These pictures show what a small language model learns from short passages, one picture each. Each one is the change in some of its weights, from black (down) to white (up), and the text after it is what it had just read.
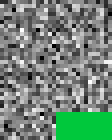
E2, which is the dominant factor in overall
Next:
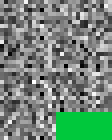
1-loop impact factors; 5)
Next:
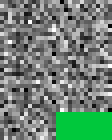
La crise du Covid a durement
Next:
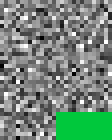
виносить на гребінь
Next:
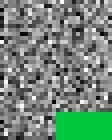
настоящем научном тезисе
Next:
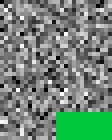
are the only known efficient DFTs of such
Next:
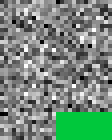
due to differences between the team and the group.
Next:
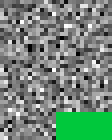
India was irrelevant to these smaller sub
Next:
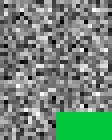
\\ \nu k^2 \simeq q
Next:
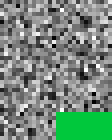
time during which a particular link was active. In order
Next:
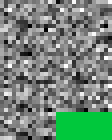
psychology, and the social development of society.
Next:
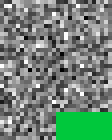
the in-plane ARPES maps are
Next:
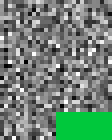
the functions of each soil improvement element used are:
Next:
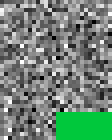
Rome Statute's amendments have the
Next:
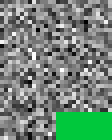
of the interface between Fe and the substrate was
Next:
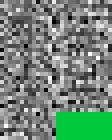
el nombre de espectro de fluctuaciones o factor
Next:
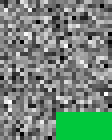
mergers, the associated sGRB jets are
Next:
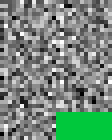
envolve o planejamento fiscal,
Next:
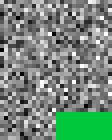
hard prior lower bound in the former case, which
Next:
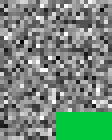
round of review, we observe that reviewers with
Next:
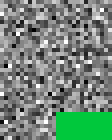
& soft-term and pile-up dependent,
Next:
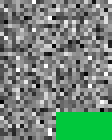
life cycle](#) approach¹, the
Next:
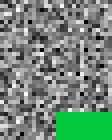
inhomogeneities can be revealed through
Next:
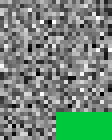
our sensitivity.\footnote{We thank E.
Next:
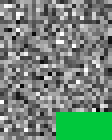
[4], [5], others report the amplification
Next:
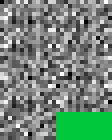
expressive sound generation of a virtual brass instrument.
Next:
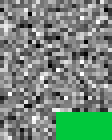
and basic requirements. In fact, they were not yet
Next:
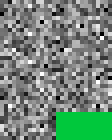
Studies Center in Shiraz. This center
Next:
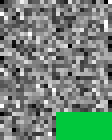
datamarts) in a global company
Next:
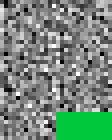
yuzi, isti'ora orqali
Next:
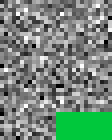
due to the significant duration of the production cycle.
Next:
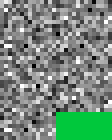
соціальної відповідальності,
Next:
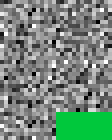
gas is recommended amongst the other noble
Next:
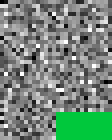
or more coarse grained entropies while
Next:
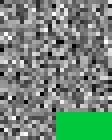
defense pact along the region's northern
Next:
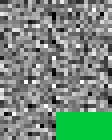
dat zulks niet mogelijk is.
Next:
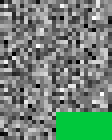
(b) Transmittance variation using the
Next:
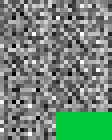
ওঠে এক
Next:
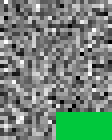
(r. anhâ.) rivayet
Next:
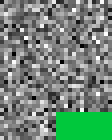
suma, o uso do alimentador externo
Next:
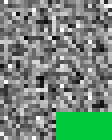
dématérialisée. De
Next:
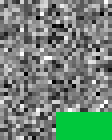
preço. Ao contrário, “Uma
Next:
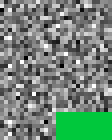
Monoszon, etc.); developmental training
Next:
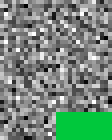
not merely fiber-dependent but strongly governed
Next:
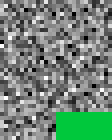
Acid qRT-PCR -
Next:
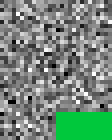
through the lattice. Under the effect of a constant
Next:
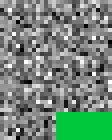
could lead to socio-economic development and women
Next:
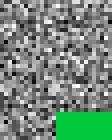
to characterize TEG performance in combination with power path
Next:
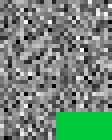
$ \\ \hline \includegraphics[trim=0
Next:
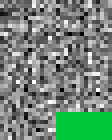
letras, jornalismo, história,
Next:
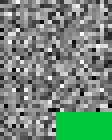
over the internet. These are enabling
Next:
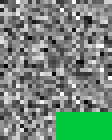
such as the Q-strip, to introduce a
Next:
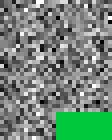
Raqamli iqtisodiyot sharoitida
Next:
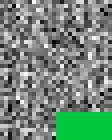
total flux density of $0.68$
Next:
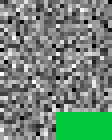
evolyusion yo‘l bilan amalga
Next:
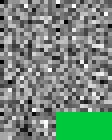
phase is called the ferromagnetic gas, while the
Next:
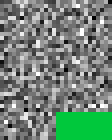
негативная. Abstract: This article provides
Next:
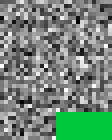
solid foundation of well-connected
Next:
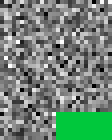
del lineamiento de acreditación de
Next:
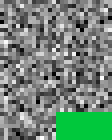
platyrhynchos domestica*,
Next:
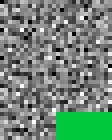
o‘t puffagi yorildi
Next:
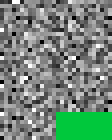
the GCN layer. However, because
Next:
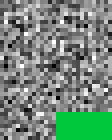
does not hold. In absence of correlations, the
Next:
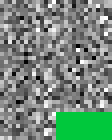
investment, labour mobility, human capital formation,
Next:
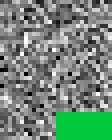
\sigma = 0 \, . \ee Taking the
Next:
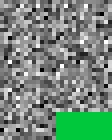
not be used to describe interfering resonances.
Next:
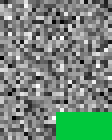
here are similar in terms of the trend with the
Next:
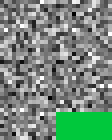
natijalarga erishish,
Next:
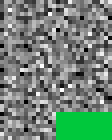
e até 55 mil espectadores para shows e
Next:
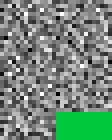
to 70\% on the predicted core masses for stars in
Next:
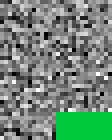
Chilling (BMC) facility and
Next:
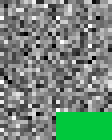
bazda, Kúlkiń
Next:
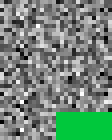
marls with roots at depths of 470
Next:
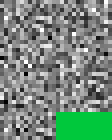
colours, as can be seen from the distinct
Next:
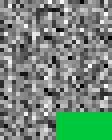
sociais, políticas e epistemológicas do seu tempo
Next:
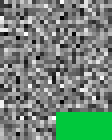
A., Quatieri, T. F.,
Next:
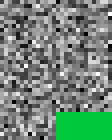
enseñanza de otras materias y
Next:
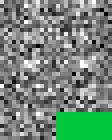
target space. They are particle-like solutions of
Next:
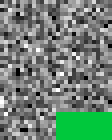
a época dos sanatórios em
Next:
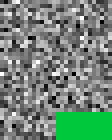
on the search for gluon saturation
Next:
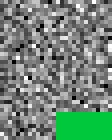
deformations}. \newblock Courier
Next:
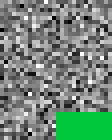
where the beam steering is modified, thus
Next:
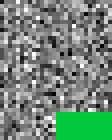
can be represented by a power law of the type
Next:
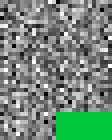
efforts showing that host to host transfer
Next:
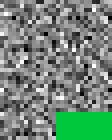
faptul că ceea ce presupun
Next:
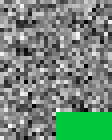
and therapy. *Cell
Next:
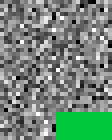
эффективно реализовать свой
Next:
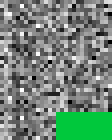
lacuna at the expense of the market as
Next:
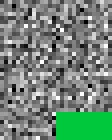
por no implementar la probabilidad, sino
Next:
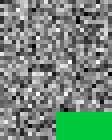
land that is covered with agricultural activities
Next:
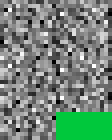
Input layer & 256 \\ Number of
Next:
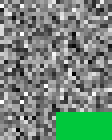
national territory that can be used as an
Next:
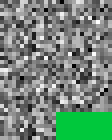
perhaps with the backing of major
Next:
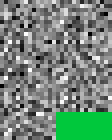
removing hydrate formations, the most
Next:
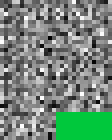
QO'LLASH Kuvandikov
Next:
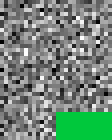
the solvent polarization effects, the polarizable
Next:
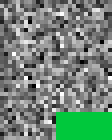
\ll 1$ one would expect that the singlet
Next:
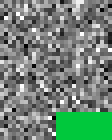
devoid of the stars of each type.
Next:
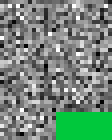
of stars deviates from the bisector in Fig.
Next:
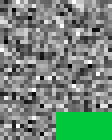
Feedback Increase the Capacity of
